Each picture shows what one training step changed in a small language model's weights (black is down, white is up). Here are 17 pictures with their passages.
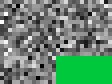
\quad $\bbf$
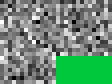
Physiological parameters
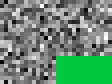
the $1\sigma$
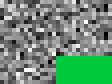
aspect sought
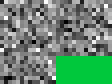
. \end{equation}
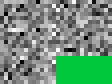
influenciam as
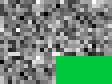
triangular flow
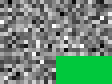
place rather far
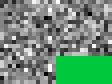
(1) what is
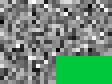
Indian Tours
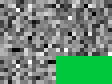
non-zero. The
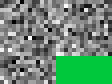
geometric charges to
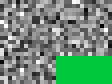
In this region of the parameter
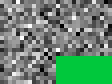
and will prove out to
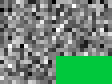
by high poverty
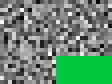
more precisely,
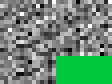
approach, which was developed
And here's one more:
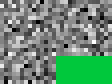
as possible to be used in
